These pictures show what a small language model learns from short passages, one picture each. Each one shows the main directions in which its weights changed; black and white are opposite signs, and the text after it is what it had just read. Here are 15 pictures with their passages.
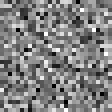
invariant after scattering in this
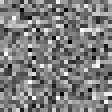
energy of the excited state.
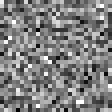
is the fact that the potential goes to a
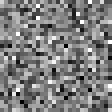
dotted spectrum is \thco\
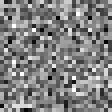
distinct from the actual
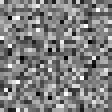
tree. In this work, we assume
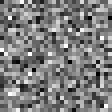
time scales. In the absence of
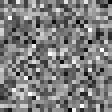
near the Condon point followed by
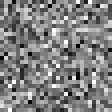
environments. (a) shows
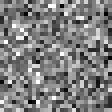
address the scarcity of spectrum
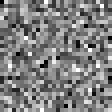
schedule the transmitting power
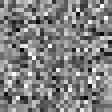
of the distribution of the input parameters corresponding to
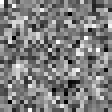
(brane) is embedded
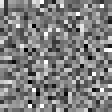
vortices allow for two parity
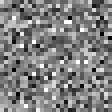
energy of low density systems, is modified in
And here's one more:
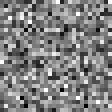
missing or weakly supported
